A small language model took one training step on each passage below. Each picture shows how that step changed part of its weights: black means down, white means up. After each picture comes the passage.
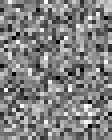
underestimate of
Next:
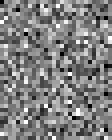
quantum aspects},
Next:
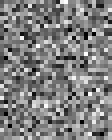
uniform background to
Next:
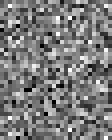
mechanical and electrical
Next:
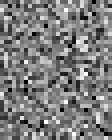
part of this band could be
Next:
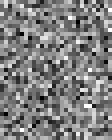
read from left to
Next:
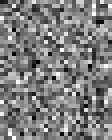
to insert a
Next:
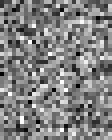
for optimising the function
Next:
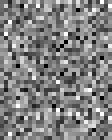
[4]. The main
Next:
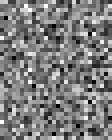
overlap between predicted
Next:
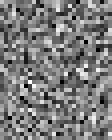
will be referring to
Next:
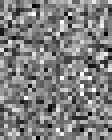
this dynamics in terms of
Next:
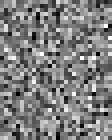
$\psi$ and their
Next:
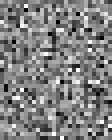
instantaneous limit
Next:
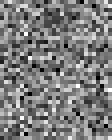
that reverses the time
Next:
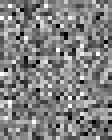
orbits and one disc
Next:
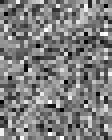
divide the equations of
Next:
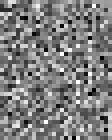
of Cosmos
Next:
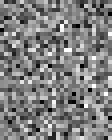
able to extract new
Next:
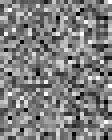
on spherically
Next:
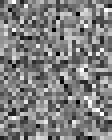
be easily
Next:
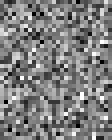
power increases. When
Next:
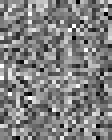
are the channel length
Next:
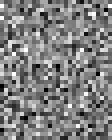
a SAT solver
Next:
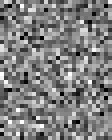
necessarily the
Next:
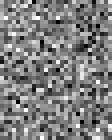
few years,
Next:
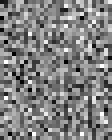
field theory under study has a
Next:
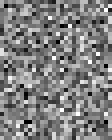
favor of the
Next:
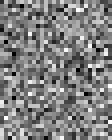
field strength
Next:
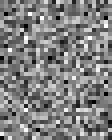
distribution of off-times
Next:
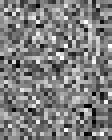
pertinent to note
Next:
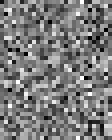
Exact expression of
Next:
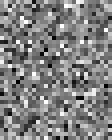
not play a role
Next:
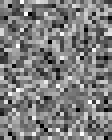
consider the case when a
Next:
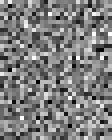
to it are radiative
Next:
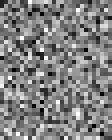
that using IMFh
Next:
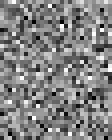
to a gain in space
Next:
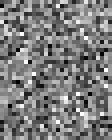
the existence of
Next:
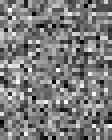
di Milano,
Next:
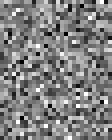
learning acts as
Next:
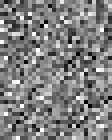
not change significantly
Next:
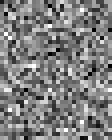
knowledge, and
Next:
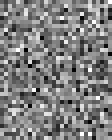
amplitude has been calculated
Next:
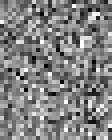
ellipses in
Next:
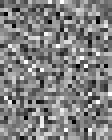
hypothesise that
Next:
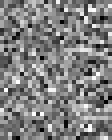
for any quantitative
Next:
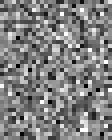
\footnote{a {\em
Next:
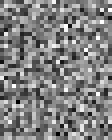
the horizontal
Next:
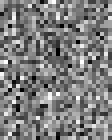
$N$ equal
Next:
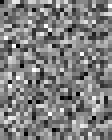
appears. A
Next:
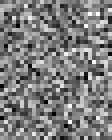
a reliable value for
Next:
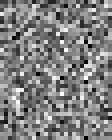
final temperature. We present
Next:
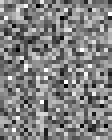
indicated reduction of
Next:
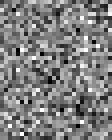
in order to use the results
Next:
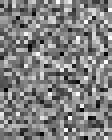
and experiment, they have
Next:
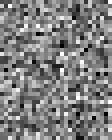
direct way for determination
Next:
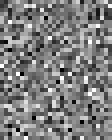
two loops, and
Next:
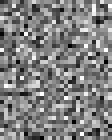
to validate and
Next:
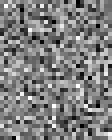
that gravitational effects can
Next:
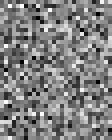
and black curves
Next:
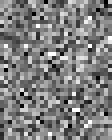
information about projects with
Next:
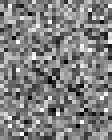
in order to create
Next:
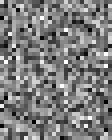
equation \vectss\
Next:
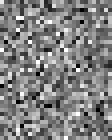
needed to detect the
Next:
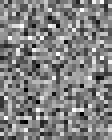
to each blockage
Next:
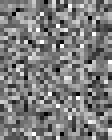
artifacts in
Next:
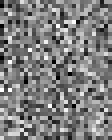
complex time-dependent source,
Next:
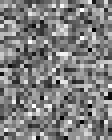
cannot vanish in
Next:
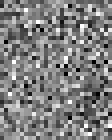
For the inner region,
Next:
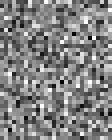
and deep IR
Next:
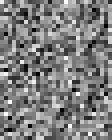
of signal cancellation
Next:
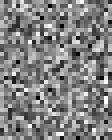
is no such thing as
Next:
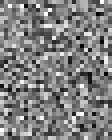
black object can be
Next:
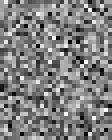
this is at odds
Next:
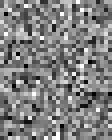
lens and the source,
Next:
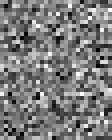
between classical mechanics and
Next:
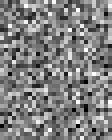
are plenty of
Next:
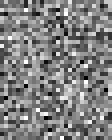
Yuan, Tian
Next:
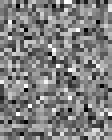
respectively, the random complex
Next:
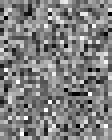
other relevant
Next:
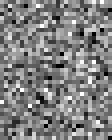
conditions inferred for the
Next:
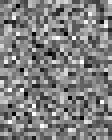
is on the order of
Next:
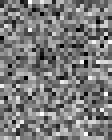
that smoothing
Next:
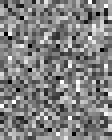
decision, managing
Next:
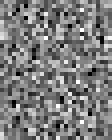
kernel size:
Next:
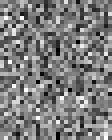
$T_c$ are
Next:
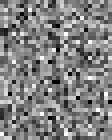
refurbishment of
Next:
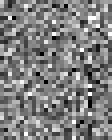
view of stellar
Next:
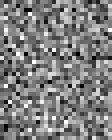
of the PCT method
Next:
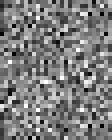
the Shenzhen
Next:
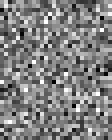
The Gaussian
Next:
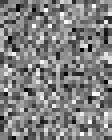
by $\mathcal{C}$.
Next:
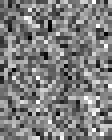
Moliere radius
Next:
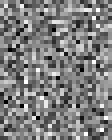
of electron motion. In
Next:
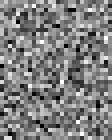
that a symbolic
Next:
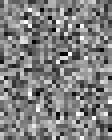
the worldline
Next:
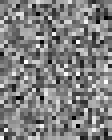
point $r_0$
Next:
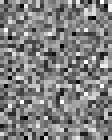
[10] does not
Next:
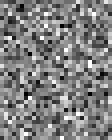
model of the rotating
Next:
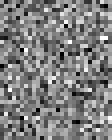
of equations (3) are
